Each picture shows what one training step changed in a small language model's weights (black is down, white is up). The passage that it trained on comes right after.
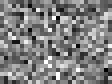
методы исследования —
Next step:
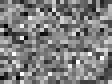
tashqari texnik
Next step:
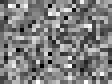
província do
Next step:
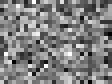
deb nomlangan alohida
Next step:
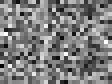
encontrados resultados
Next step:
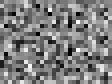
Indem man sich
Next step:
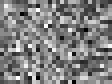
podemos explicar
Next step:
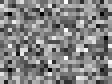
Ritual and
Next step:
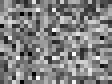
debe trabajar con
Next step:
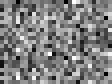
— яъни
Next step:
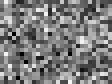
данной статье
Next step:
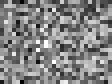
política para a
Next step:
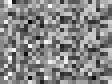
de las normas
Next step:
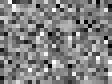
hozirgi kunda
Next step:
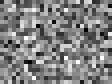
jarayonda yuzaga
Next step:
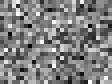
introdução às
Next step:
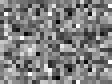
tizim foydalanuvchi
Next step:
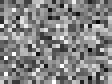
tinglash orqali
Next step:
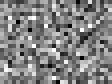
evidencia os problemas
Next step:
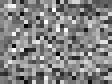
en redes como
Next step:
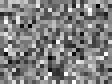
no Brasil.
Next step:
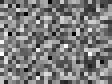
Brasileira de
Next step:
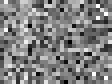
disputas em
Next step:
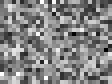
con la utilización
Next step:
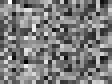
borligi bilan
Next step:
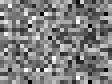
gracias a su
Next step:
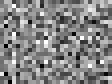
e a cidade”
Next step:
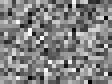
alerta, de
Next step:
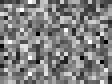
até 60 pessoas
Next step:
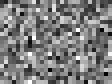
comme raison
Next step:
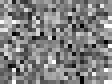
del siglo XX,
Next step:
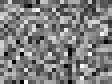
xalq mehrini
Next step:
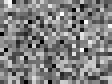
de tratamiento,
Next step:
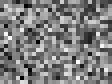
yuqori foizni
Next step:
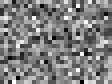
Islam, satu
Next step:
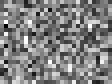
tashkil etishi
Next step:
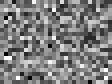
évaluation de
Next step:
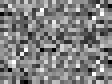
montrent en
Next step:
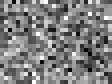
activo; o
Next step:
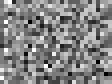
de segurança do
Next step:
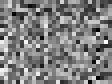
общества в
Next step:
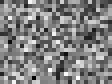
ao direito à
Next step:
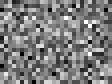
pendidikan warga
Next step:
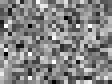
i coraz
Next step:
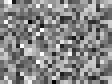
de energías
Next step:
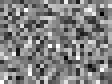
“A System
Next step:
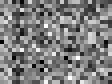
OF USE OF
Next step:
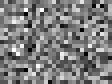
artificiales por
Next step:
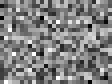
o subprocesso
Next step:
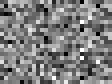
observan dos grandes
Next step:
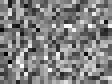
une avance ou
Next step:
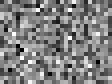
Bir tildan boshqa
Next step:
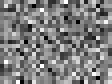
of agricultural
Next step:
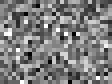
Innovación y
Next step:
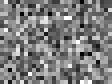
чиқилади ва
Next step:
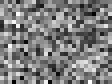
presentes em países
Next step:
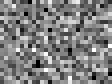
of Administrative
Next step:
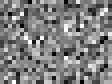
Student of
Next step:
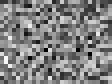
chiqarish davr
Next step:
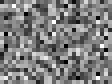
início da
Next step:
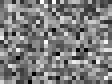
con respecto al
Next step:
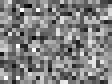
экономики и
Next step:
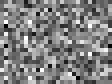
tashkil etish ularda
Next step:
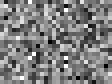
apontados pelo
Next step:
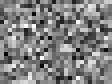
kotib boshliq
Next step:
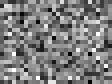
direct proporțional
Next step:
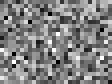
*A gestão
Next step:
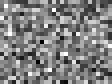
consideración las
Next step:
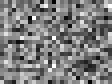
relevância em relação
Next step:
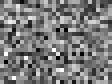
los diferentes niveles
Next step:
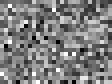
ser considerada na
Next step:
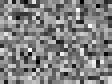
del sistema. Per
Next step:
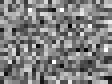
discutir os
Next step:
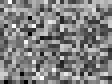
o'ziga xos
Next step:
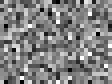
imkonini beradi.
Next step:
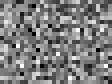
підходом до
